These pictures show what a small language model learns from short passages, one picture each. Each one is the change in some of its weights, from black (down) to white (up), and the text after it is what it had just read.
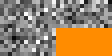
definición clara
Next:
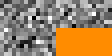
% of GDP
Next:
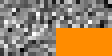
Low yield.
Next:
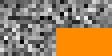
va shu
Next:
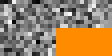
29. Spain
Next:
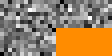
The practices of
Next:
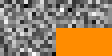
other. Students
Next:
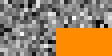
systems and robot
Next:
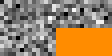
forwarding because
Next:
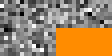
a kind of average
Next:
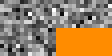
риска и
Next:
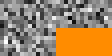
y sabe
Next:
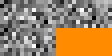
of Health of the
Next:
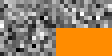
oshirish yo'llari
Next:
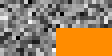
itens de
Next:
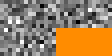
identified spontaneous
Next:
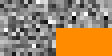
which we can obtain
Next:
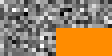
papel decisivo na
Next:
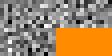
internal factor in
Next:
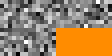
typical biomass
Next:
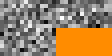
copiilor și
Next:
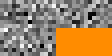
стати дослідження
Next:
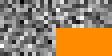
introdujo la
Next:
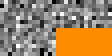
services and the management
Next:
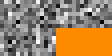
a melhor forma de
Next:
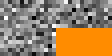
winter climate
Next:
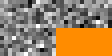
policy and cultural diversity
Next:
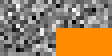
jarayonlarini rivojlantirish;
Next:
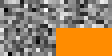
se pudo
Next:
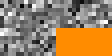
Interface GS
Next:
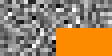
give detailed information about
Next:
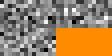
both groups; after
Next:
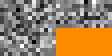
as figurative
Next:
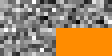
where the leak
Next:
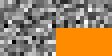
in 2 patients
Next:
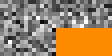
cada qual,
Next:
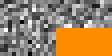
in the affected
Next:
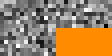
The resultant regional
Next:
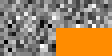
age and without any
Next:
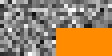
extract 38
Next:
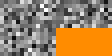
bir nechta
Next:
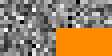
on the nature of
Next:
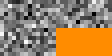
handedness then
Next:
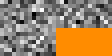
corresponding task (the
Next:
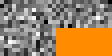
of leaves,
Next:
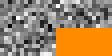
and evolutionary path
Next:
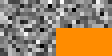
accessions for specific
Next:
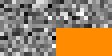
variations impact on digital
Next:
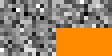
procedural training in
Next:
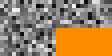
reference voltage
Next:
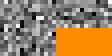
Moreover, there were
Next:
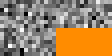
the nitric nitrogen
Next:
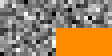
nutq san'ati
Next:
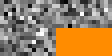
va innovatsion
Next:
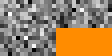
Earth system
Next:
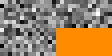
regression curve
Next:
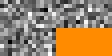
in his special field
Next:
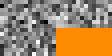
with this one.
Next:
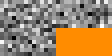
que tiene dinero
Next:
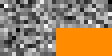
conceptually related,
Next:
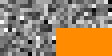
by the company
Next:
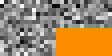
effect would shed
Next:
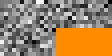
entre esses
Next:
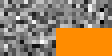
suas constantes
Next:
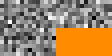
the text's context
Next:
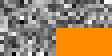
such as interactive
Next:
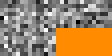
A maioria dos
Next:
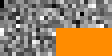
BaP i
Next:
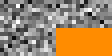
a threefold
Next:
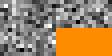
for Economic
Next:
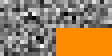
arah yang
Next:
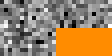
national settings such
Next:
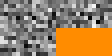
Our study suggested that
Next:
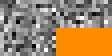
dependent resistance of
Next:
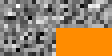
persona pueda
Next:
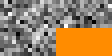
lost to
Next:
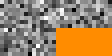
solutions for the
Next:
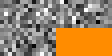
Bibi, and
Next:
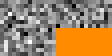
to execute a
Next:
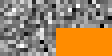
gravity as
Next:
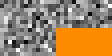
the presented concept is
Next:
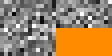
F. Transformation
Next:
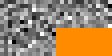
in agricultural development is
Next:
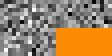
in which the
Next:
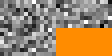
interacción social
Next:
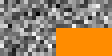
amallar ado
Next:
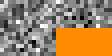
at $\theta =
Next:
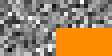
plants to varying
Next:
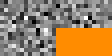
etishda muammoli
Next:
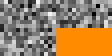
systems. Ceres
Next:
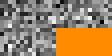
of metal
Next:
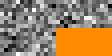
is to provide a
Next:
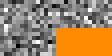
namun juga
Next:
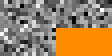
ability to finance
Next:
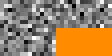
verdad. No
